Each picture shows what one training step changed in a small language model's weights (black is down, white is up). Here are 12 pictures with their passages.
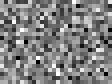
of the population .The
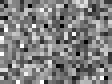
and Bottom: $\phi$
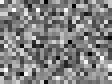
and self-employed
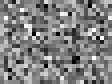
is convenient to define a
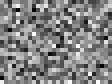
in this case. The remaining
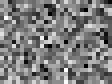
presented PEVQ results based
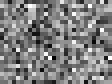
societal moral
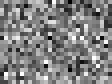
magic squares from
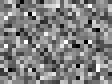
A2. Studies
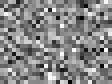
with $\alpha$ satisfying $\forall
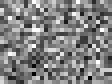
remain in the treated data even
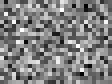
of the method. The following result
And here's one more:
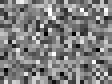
step update of MDE
